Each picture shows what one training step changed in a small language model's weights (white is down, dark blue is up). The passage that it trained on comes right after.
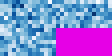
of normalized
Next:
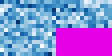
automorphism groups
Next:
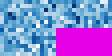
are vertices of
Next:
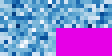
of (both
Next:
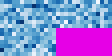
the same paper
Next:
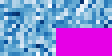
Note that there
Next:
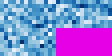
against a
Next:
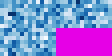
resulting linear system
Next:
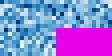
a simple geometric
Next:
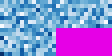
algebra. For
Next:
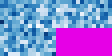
method. In the
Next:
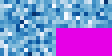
{\it is
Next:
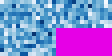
The index
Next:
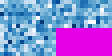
For $f
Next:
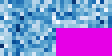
and in particular to
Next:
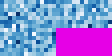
\dots \cup
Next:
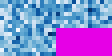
we apply Theorem
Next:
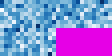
do so,
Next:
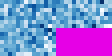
that the local
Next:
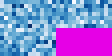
of this note and
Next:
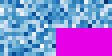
mass functions on
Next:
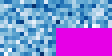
the same way.
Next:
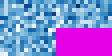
conclusion also
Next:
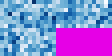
LP problem can
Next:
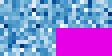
& $\displaystyle 1
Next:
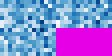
results in the
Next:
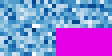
the approximated
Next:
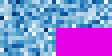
and the finite set
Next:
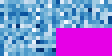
If $H$
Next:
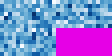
Theorem {\rm
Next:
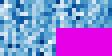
is a manifold.
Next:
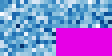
k$, for each
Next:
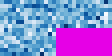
the estimates of
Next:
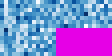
if and only if
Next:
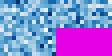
term is the
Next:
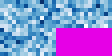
examples of
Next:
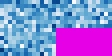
one of the conditions
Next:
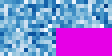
that is, every
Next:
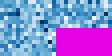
Moreover the
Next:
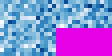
this paper we
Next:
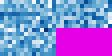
As it was
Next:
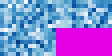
formula as for
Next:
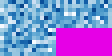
approach to derive
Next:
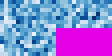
with two boundary conditions
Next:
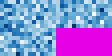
map total
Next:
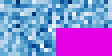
condition in order for
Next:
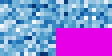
its critical
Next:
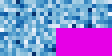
conditions (recall
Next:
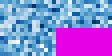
our results to which
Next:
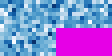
let $a$
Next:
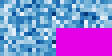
in $G$
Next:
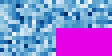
are back
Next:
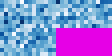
d\xi =
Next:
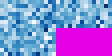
solutions of the
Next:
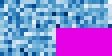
$F$ such
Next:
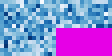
\ the \
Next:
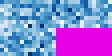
construction of such
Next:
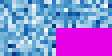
First, we
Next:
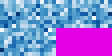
\par The operator
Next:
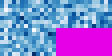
on a K3
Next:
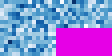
existence and
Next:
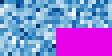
not coprime to
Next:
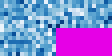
The governing
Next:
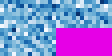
note a consequence
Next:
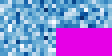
information is
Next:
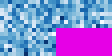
we can choose
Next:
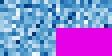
put a
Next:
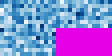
presents an
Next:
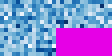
of $p$
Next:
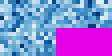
and optimal
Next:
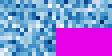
parameter choice,
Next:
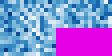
in computational
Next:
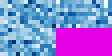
See the
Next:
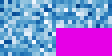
variety of
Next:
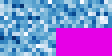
of several
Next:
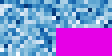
a new convergence
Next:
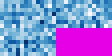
Application of
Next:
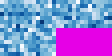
For the following,
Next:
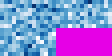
this word
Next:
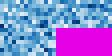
the best results
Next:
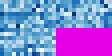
(see Remark
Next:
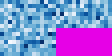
large initial data
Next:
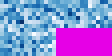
the inverse of
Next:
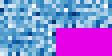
Fix an
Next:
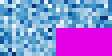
solve them
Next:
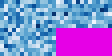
$ and the
